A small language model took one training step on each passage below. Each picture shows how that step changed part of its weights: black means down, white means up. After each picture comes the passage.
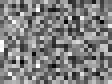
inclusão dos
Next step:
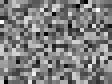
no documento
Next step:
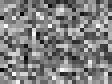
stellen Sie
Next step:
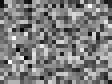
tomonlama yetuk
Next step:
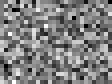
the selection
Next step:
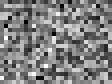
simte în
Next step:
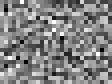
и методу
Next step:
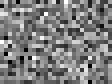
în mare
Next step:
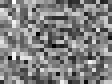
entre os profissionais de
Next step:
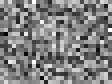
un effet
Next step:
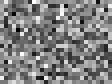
simple de
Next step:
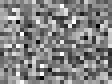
afirma em
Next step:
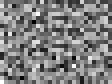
билан билан боғлиқ
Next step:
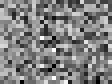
a economia
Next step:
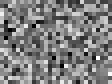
Para Santos
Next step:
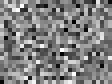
to increase
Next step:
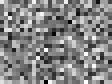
la salida de
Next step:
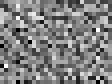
como delito de
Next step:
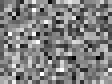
tahlil qilinadi.
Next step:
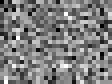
secara fikih
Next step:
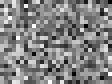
na qual os resultados
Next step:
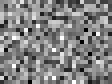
спрос на
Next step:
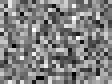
précision a
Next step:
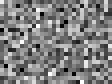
değeri için
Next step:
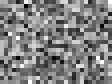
relating to
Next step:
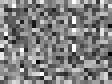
da Universidade de
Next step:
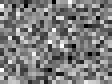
estatísticas e
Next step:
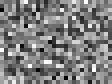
promotion des
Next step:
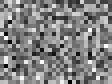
este tipo de
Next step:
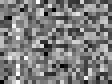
oleh semua
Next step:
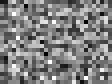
dengan lebih baik.
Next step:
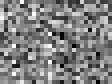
в различных
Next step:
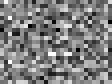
tener raíces
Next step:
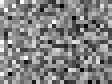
от изменения
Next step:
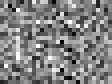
isso, nas
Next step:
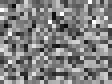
su vinculación
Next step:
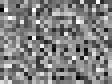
va mumtoz
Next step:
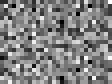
karyawan dan
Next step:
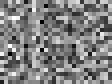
oliy o'quv
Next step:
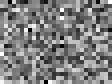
la proximidad
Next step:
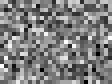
et al.,
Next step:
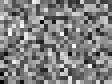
de enseñanza
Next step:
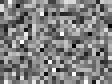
kunga yetadigan
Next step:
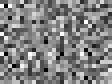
amaliy rivojlantirishda samarali
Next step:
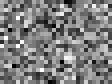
والعائلات نحو
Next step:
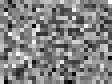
incorporadas en
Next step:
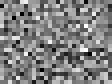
Percepción de
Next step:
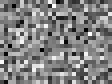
yillarda yozilgan
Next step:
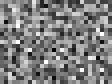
that identified
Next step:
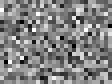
хати ва
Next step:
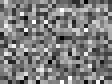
Talant –
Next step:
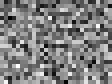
a reflection of
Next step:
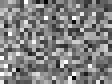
sostenible y
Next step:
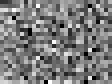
la opción de
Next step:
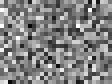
otra o con un
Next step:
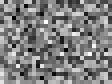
incidência e
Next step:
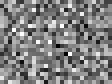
Farben und in
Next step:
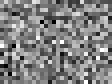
de conhecimento, mas
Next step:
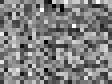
darajasi va
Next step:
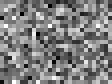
stellen ein
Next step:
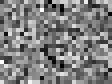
sohasi samaradorligini
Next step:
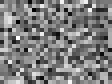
resmin hemen
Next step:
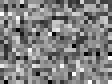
і безпеки
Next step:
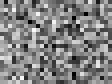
em decorrência
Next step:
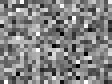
Республика Узбекистан,
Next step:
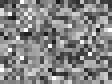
не просто как
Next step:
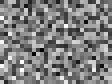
situación que a
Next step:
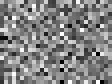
hamda bizning
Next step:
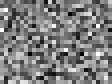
descrito por
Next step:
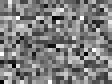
o domovú
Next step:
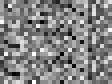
als auch der
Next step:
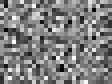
uning global iqtisodiyot va
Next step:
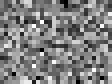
menos significativa.
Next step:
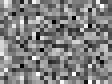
in de de
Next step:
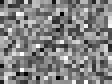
normal, que
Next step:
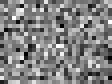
barqaror birikmalar
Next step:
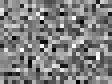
haqida so'z
